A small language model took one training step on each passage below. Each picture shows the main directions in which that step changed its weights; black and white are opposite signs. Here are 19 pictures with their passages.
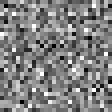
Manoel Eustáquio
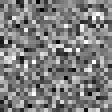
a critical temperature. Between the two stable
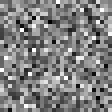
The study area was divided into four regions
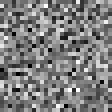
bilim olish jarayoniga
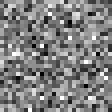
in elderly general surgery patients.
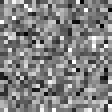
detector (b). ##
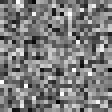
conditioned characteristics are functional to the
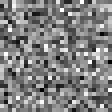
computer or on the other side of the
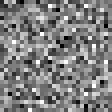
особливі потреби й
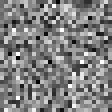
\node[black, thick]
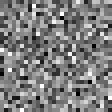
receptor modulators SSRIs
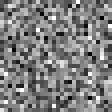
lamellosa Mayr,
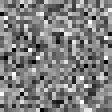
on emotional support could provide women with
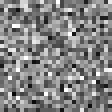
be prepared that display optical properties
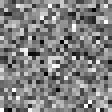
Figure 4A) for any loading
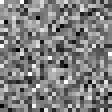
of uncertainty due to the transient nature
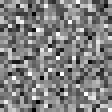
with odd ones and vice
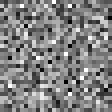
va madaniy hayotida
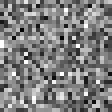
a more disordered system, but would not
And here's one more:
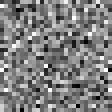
Pharmacognostical studies of
